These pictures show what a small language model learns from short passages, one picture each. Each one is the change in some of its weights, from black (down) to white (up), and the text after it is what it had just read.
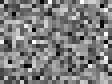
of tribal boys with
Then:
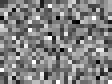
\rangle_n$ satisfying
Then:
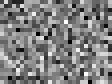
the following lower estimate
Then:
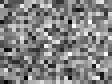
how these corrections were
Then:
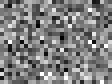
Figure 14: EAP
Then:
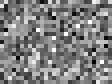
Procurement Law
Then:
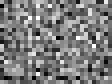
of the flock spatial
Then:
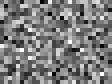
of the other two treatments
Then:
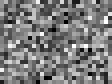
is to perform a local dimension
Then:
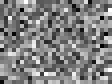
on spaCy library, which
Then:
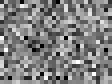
in nature. Thus, human
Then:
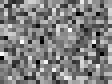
this section with the proof of Theorem
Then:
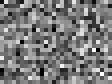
to use automatic
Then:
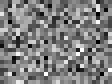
{\tt CLT} has
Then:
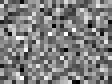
in the very remarkable
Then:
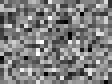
it suffices to show that
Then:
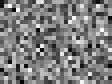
Those residing in
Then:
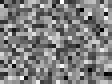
upon the condition and existence
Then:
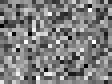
livestock data to
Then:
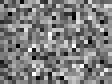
intrinsic to the boundary
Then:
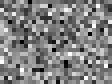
corrugated face
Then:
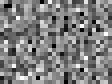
The classification
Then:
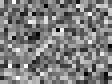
the image of the zero
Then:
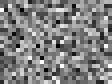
rule on this form will
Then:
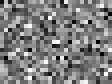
component to disarm,
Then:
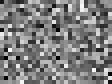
algorithm for each $k
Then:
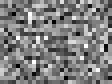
remote sensing,
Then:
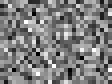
arcs $\partial^s
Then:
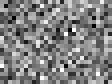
we then define our test functions as
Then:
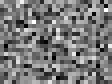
relevant peers.
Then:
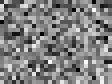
because we are all BSA
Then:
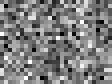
and $Q_x$
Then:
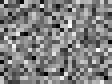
to two completely different
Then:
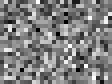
is to explain the
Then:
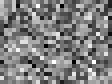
and so that, for some
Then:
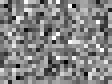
case $X = Y$, we
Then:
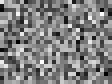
queue whose evolution
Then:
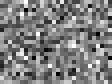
communication were Paul
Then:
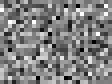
Switched differential
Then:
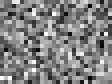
content. "Its
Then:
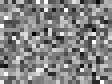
if** *design for
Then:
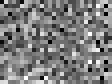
to increase its efficiency
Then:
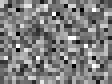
Acts (UA),
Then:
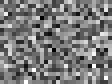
targeted by T
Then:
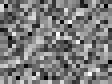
and it significantly affects
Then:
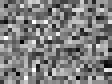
define the terminals and
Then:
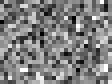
for maximum entropy
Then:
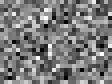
is a non-empty
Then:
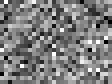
institutions in the field of
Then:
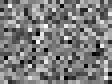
connections to the aspect
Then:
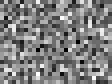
obtained do not get denatured
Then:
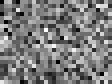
different from each other, hence
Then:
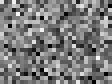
sessions through online
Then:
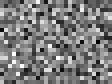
restriction on the parameter
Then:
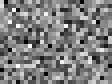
mini screws
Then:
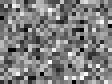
analogue of a question
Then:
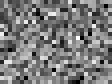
or finely scaly
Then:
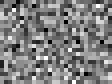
Y1 and Y2 have
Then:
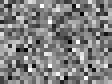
our claim, because the
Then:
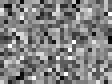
$\Delta$ of $\Cal
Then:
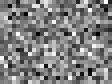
value. Table 9:
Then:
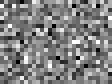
in \eqref{chi} to
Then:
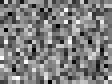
loss of generality we
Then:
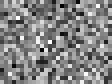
class of $\tau(y)$
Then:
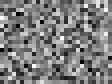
because of this crash.
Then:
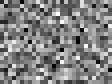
an important part of the national
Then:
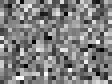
$\D$ of smaller
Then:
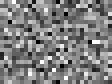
to cool. Dark
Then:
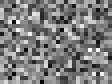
are however other meaningful
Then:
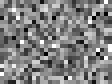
{lemma} Consider the
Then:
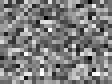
terms of suitable choice
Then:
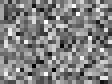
parameters was linked to
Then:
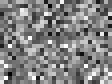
in Europe: from
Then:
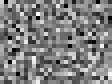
43. Morrow,
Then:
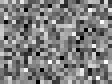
trains moving over
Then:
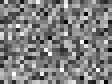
a considerable amount of
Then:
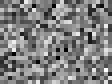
rank for each sequence.
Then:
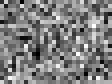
an isomorphism from the
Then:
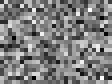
performing an AI model
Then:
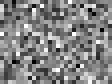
counting. On the
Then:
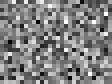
pitch. The can was
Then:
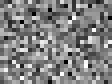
1-Introduction The
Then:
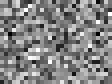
$k$-additive if
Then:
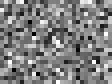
solvents [4].
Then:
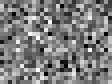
and (M) that do not
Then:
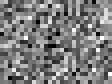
CFU per gram of
